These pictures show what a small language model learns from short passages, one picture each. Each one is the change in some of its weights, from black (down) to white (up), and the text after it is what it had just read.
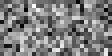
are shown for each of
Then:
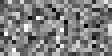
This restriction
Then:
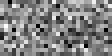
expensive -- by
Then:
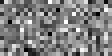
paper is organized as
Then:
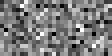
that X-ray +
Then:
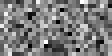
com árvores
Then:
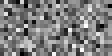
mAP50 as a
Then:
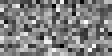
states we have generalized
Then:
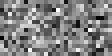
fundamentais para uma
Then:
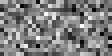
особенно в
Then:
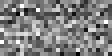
sensing parameters, which
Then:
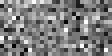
= 4$) so that
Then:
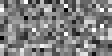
o fim de uma
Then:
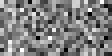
baru dalam
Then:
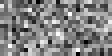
dropped because the
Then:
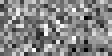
fact that the initial state
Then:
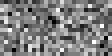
for similar bundles
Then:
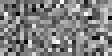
energy and no mass
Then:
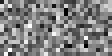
-- as a number of
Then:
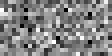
the lattice constant),
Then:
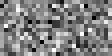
in the transport
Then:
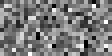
*parte* de
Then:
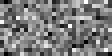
national carpet
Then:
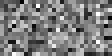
bilan bir qatorda
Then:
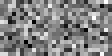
show good qualitative
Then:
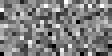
níveis de
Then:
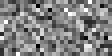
signification de ces
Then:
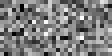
twist angles
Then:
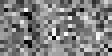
egressos do
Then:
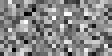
belirli bir
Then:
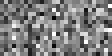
between the spectra
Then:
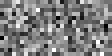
clear long-term
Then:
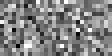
de Náuseas
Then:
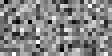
relation has been proposed by
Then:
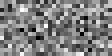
the DMRG
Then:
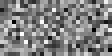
Alves, T.
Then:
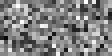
begins to
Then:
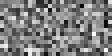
/ z} \langle
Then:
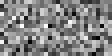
condition that the energy
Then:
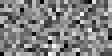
& HM GW
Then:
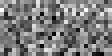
experimental data from Ref.
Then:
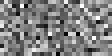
his contribution as an
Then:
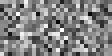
the BCM behavior
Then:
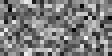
at iteration
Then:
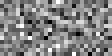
(on the static
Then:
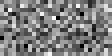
croissante dans
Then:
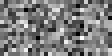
Methodik und
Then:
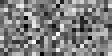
only the axionic
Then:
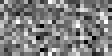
large was found at
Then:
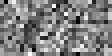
the system, in
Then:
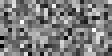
\mathcal I_{\rm
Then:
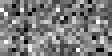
valence and conduction
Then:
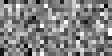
Figure 12 allow a
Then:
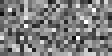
testers, they
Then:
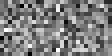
the 1$\sigma$
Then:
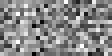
three methods, and by
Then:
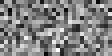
the right panel of
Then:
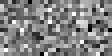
far detectors, and
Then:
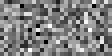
financiamento e
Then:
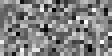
normada solo es
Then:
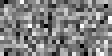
the context of a general
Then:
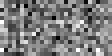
Bolt G.,
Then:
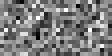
ўз ичига
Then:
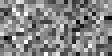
ONNs and
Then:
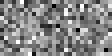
of variables and
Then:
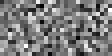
asocian con
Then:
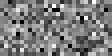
each case. In this
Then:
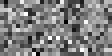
also implies
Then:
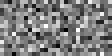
profesional, no
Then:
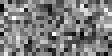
volume in the period
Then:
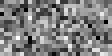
velocity of the development
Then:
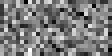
was aimed at
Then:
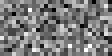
margens de
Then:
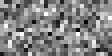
(ii) a
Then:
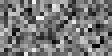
benefit from
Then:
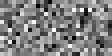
which the diamond
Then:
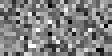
potencial de
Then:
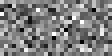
\ee The initial
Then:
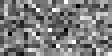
știința ca
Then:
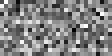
use the color
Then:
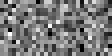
visualizar desde
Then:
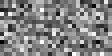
of early signatures
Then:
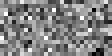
har doim ham
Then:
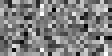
class separability.
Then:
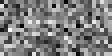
and the critical analysis of
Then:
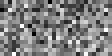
combine these two
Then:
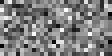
Republic of
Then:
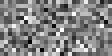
the RFMC
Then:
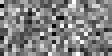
The input to all the
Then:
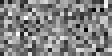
directed Ising
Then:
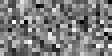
in Galaxy
